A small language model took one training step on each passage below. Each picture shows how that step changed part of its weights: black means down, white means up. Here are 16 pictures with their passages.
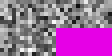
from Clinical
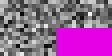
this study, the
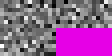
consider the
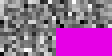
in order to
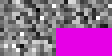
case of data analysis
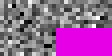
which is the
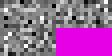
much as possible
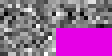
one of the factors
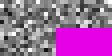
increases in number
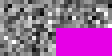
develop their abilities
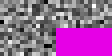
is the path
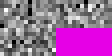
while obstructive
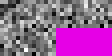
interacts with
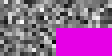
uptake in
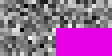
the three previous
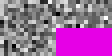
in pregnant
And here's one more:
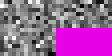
the search
